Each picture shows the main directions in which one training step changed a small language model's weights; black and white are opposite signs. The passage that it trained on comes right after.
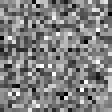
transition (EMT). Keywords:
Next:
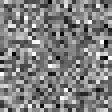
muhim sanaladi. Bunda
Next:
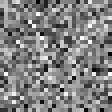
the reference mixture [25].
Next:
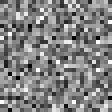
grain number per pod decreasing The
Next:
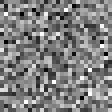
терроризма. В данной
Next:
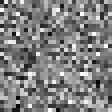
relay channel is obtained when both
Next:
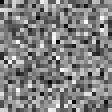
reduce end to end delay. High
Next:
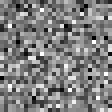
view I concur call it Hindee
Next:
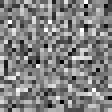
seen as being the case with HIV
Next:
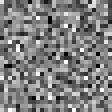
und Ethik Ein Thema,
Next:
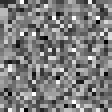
pressure. These pressure sensor ranges are
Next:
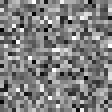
ta'kidlab, ushbu
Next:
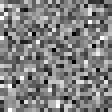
different groups and sectors together. It
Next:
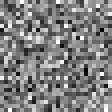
by table and chart. Data
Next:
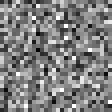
of women as isolated metastases
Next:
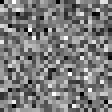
- High efficiencies - High power
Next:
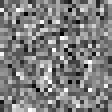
Liu, Chenglei
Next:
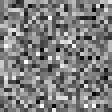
experiência neonatal. Pineda
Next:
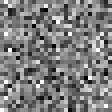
the discharge gap, and the mass
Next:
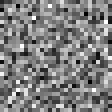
decentralized nature of blockchain
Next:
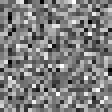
composition, Heterogeneous
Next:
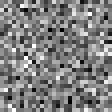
pelo passado das mulheres,
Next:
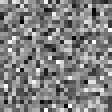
оному 6-го года
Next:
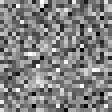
Statutory Declaration Ich
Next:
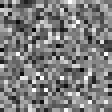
for up to two days prior to
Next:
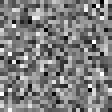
domain expertise of poetry more
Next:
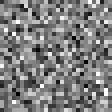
considerable ohmic contribution
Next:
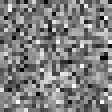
отхождения корешков
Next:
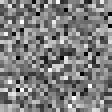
asosiy bosqich mavjud:
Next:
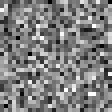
the hydroethanolic leaf extracts
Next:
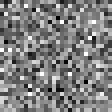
of the respondents, while 20.4%
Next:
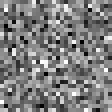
and TEM structures of TiC
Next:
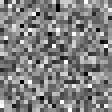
mouth, which gave the face
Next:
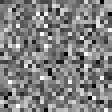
единиц в экономически
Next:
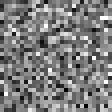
operation length, bone involvement,
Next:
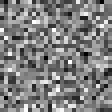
important element of political influence.
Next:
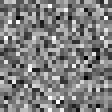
in the release of excessive
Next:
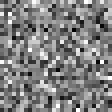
1994 yil. Bazylevich
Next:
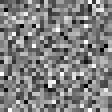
basis of parameters of its rotational
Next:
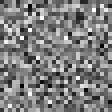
a combination of forward filling along
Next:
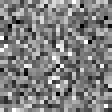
jahon urushi ijtimoiy
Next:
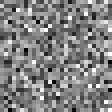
que los cuerpos fueran
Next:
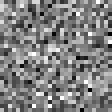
[How to obtain a CLIA
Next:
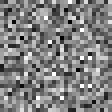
to a 28-year old
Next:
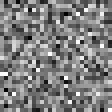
this range we can find the set of
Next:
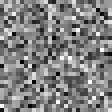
the specific context of *Jala*.
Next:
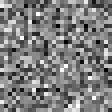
a period of six (6)
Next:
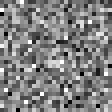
mumkin. Tahririyatga
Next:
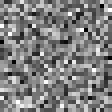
terapêutica da gestante:
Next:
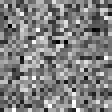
qobiliyatini namoyon qilishlari
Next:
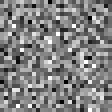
actual class, and the predicted class,
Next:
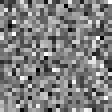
considers the issue to be important,
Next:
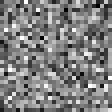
each soil sample with boxplots by
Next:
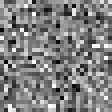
pressures come from economic reasons, and
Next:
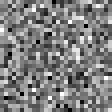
4 shows a 1-D case, and
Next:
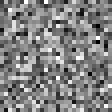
small size and unnoticeable location and
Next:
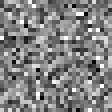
**extrinsic** motivational factors.
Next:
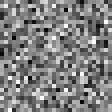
with four different objective functions, the
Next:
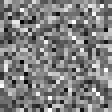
al., 2016 . According to the study,
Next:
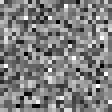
imagination formation, and through this,
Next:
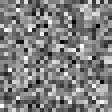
de mobilidade domiciliar.
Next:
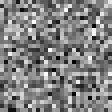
asociaciones científicas,
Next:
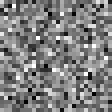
4th upper most leaves were
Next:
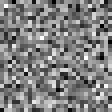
cea maximă de 34,0 m
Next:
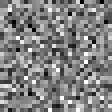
що в наших умовах
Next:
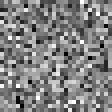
no corpo mesmo, muitos
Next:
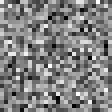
been oxidized to some extent
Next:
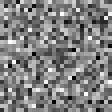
averaged forces in a range of
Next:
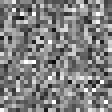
for obtaining the pellets in more
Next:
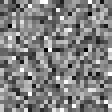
bo'lsak, ushbu
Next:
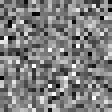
badiiy tajribasini
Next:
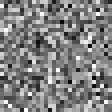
concepts of family psychology are
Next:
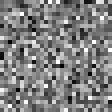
nas marchas e nos discursos,
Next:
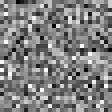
Indonesia sebagai bahasa
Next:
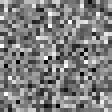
world as of 2017 are China,
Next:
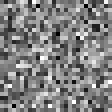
trafficking, and recruitment
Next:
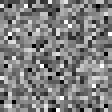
process and the skill of the providers are
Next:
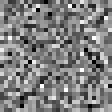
training makes the process computationally expensive
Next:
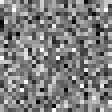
bandos). Ya comentamos los
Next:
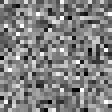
entre docencia y mercado laboral
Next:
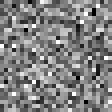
qəbul etmə,
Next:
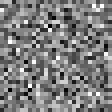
Health Organization also stresses the importance
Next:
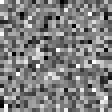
of a current English discourse. For
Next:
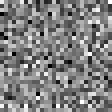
12.45, relative abundance
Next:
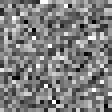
immense volume of information in this
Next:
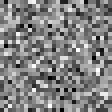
and allergic rhinitis.
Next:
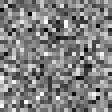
importantly, it encourages the participants
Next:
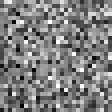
and Shohamy (2006) in
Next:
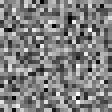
con las altmétricas que
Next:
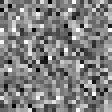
DE TERCEIROS MOLARES
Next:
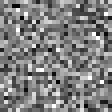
the direction of differentiation in the study
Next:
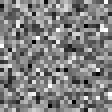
прямують на митну
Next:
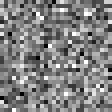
fuel subsidies (Central Bank
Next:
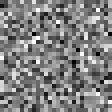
flow rule were used for the material
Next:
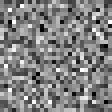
programa Turnitin, el
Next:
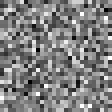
Вираз вдячності
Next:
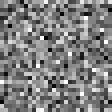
path with largest weights can be used for
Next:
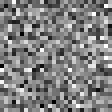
Torres-Sibille et al.
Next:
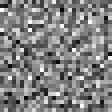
intensity of butene feed input to the
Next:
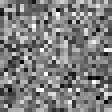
reavaliação do paciente.
